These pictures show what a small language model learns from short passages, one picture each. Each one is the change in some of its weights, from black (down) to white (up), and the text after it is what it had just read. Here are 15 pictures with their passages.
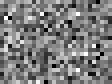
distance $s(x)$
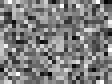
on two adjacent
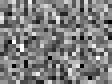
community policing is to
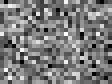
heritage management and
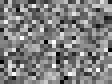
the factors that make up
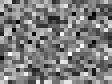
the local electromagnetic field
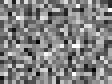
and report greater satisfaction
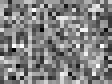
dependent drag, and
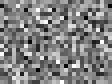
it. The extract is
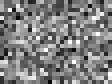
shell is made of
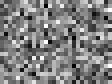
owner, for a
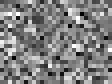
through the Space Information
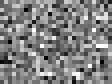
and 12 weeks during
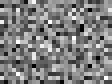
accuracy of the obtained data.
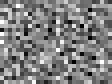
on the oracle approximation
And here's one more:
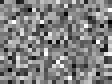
roughness DOC,
